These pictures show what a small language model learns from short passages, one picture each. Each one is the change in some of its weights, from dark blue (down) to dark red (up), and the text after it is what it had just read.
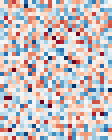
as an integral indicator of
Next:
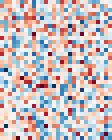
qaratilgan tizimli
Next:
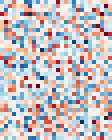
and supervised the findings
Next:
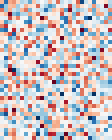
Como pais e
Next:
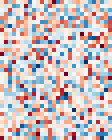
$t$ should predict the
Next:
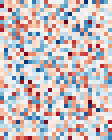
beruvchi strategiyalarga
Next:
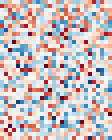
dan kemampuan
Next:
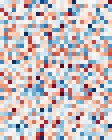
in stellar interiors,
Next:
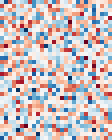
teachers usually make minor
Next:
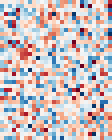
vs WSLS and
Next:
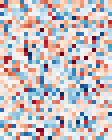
their properties by molecular beam
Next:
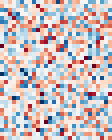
în cultură
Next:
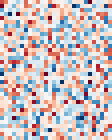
to inform interventions for
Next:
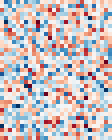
and sequelae of
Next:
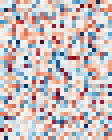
In addition, there is a
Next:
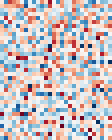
as Shamir's
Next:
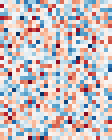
of these factors will significantly
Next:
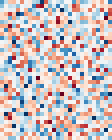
thousand and one
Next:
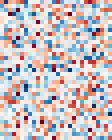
Moran's I
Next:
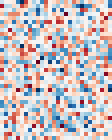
while another experienced systemic
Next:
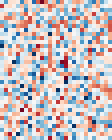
then the flare-out
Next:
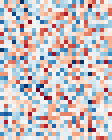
Neither the European Union
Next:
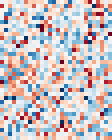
belajar afektif
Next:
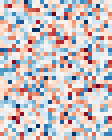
внимание, что
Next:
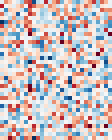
джерел дослідження
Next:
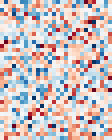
RPM Past and present
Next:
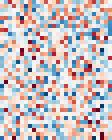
where the first Born
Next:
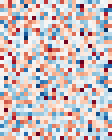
millió tonna
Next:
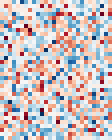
groups. It was found that
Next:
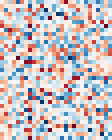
readout error mitigation
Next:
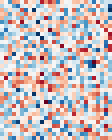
\section{The Higgs
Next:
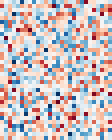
respondents. It is found that
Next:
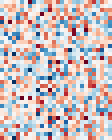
it corresponds to the lowest
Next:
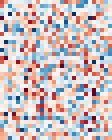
user's intentions,
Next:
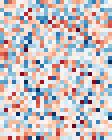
that the strong electron correlation on
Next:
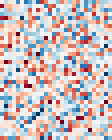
of diverse types, including
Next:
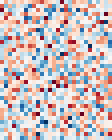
va kempferol
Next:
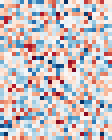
la plataforma
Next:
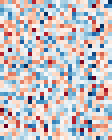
the Renewable
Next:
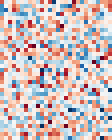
jet opening angle to
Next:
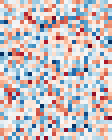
experiments and human subjects both
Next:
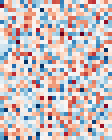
oshiriladi. Ushbu
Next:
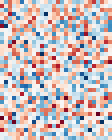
al uso de recursos
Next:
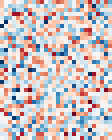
Speech Culture
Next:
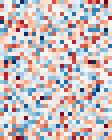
. Ushbu yondashuvni
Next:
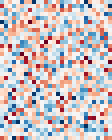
nutrition is included in the
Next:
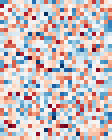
Yarımada içinde
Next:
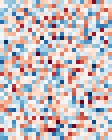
The inclusion criteria were patients
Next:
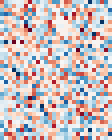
O sistema produtivo tem a
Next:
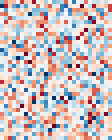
Zur Qualität
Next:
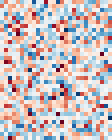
va subsidiyalardan
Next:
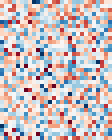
в теоретических
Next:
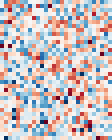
a comparison of the characteristics of
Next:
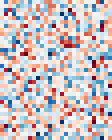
Professor Tukhtabayev
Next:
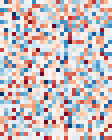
19 Telegram,
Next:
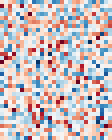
sonucunda 594
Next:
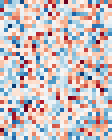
Abstract – Cities
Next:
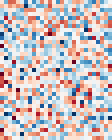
as do most of the other
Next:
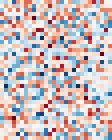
We conclude that projection
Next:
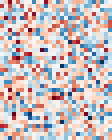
bo'lib, xalq
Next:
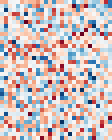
Se refiere a la
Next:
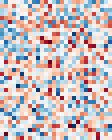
was obtained from all individual participants
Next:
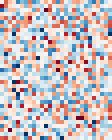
due to the unique characteristics of
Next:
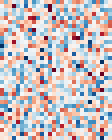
for M$_{U}$ and
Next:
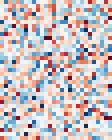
Iran and India right from
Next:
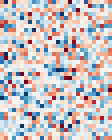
islands – like the
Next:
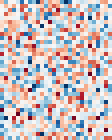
desencadenando un
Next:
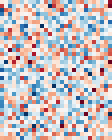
haya delegado
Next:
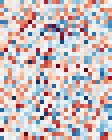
je ob prihodu v
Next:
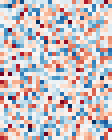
Phylogenetics of
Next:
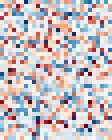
Scorecard for
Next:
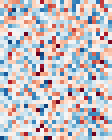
the GUE case,
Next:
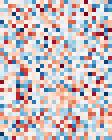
IFSP Campus
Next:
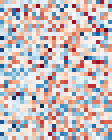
Water Content and
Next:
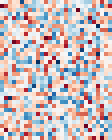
numerically obtained kurtosis
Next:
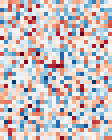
conclusion holds even when
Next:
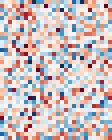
Parole chiave:
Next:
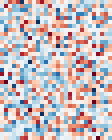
use the language of group
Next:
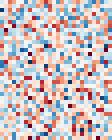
interview the process was
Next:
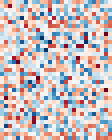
to examine the moral
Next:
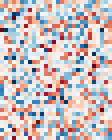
classes. We thought
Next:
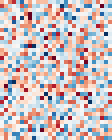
changed by $\Delta
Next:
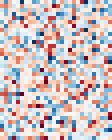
individuals to take personal responsibility
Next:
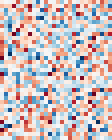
Relationships between
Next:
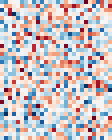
Emergency health care
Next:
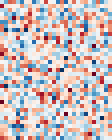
play. Wanko
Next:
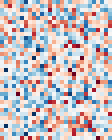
to the development of health
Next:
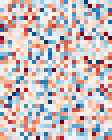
uslub haqida
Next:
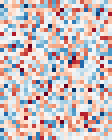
introduced by Ansoff in
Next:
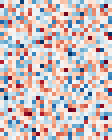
trend seems to have
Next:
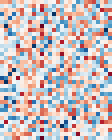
Veränderungen sind auf
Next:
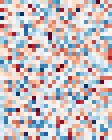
for each test case (as
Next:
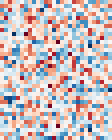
instilling morals in
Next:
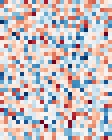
бирга рақамли
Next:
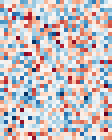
suitable domain. In the
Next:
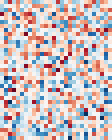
1971, which recognized
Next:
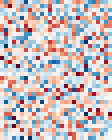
to state their scientific arguments
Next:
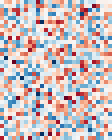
hierarchical action space
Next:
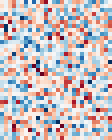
is taken at the level of
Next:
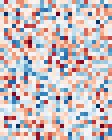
images, the binning operation
